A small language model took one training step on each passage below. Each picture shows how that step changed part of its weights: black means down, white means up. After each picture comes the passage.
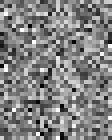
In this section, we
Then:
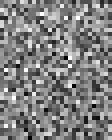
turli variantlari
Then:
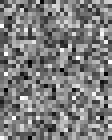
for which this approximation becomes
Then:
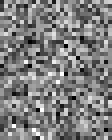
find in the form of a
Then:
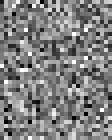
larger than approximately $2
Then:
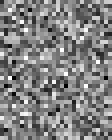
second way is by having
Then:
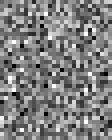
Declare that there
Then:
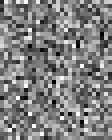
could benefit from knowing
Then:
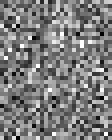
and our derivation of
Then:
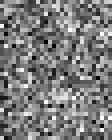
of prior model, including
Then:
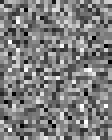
ayrim eski
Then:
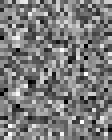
they belong using their
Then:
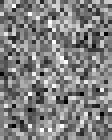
whilst the optimum
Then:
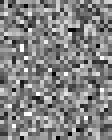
ko‘nikma va
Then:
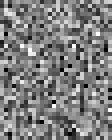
21 accents data and
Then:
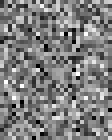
emphasis on
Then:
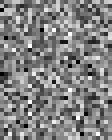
to promote the
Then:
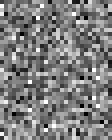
attracts insect
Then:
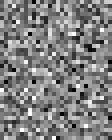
conclusion that lossless
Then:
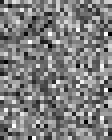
-b x_l
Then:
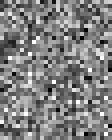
its true value is small
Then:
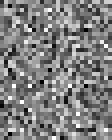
72 diagrams.
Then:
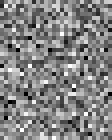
set the qubit state to
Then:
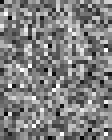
By using an econometric
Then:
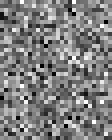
z \le d$ are
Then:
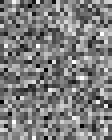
between the layers, which
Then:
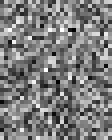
refinement of the initial
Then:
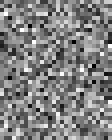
In this work, a global
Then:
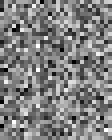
see if the errors are as
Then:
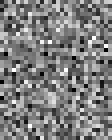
when a media message
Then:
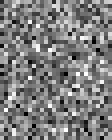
function over the Hax
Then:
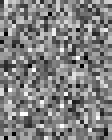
actual runtimes rather than
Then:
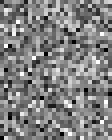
copper oxide
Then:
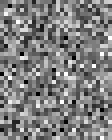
ANOVA de las
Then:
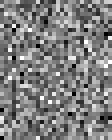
or enduring stress, it
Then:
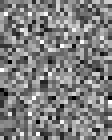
So in this article,
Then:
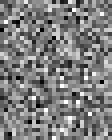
($A1$) we obtain
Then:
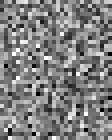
they achieve good scores
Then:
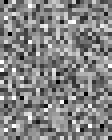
King's College
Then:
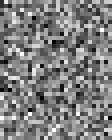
- Filamentos
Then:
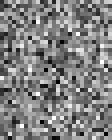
its decomposition into
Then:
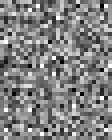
The ensuing sequence
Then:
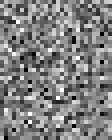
führen, so
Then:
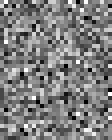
experiments, we found that this
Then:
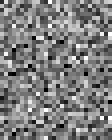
found in similar chiral
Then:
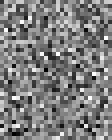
adaptive functionality. It
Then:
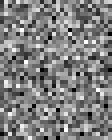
maximal quantum Fisher
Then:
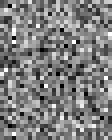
Sector Privado A
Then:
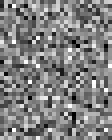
uma compreensão das
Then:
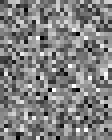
the Gaussian width,
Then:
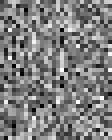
the general public. This
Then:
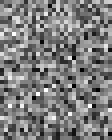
Gazette of
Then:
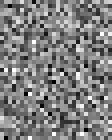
City, students and
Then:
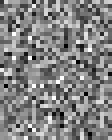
ons artikel
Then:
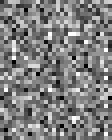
the corresponding two-body
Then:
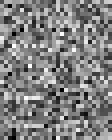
Turks. The
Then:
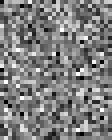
minimum $z$
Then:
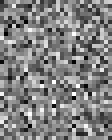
which limits their information content
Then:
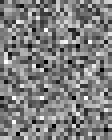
as it becomes available. The
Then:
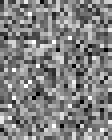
bilan bog'liq
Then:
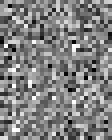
GRBs with
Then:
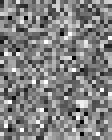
flap to cover the
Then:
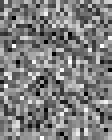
la automatización
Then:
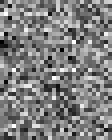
The technology is simple and
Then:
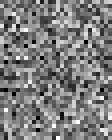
and polarizations, its
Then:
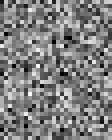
determine the dissociation
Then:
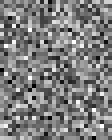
and model-centric
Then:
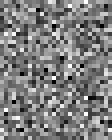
be used for outreach
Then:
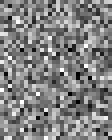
George C.
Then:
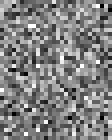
such as calcium
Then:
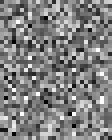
heat kernel.
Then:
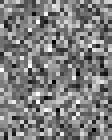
of soil organic
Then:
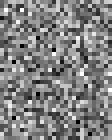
pedagógicas y
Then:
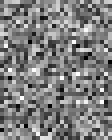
widths of the
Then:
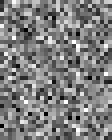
(\nabla \times
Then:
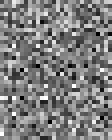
field”, Leiden
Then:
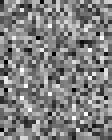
higher than the modulation ratio
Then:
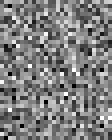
L, Uğur
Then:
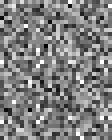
improving power transmission
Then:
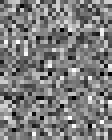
at infinity, the
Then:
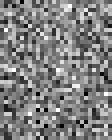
surgical emergency,
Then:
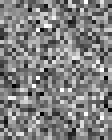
this, completely new
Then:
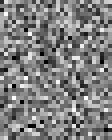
intervention as it can
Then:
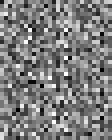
Д. могла
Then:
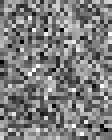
extraction of this information
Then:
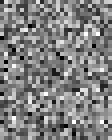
utilized to search for
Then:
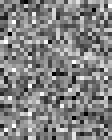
The news and posts
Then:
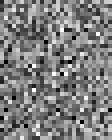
demonstrating the stretch
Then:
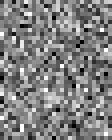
va malakalarni
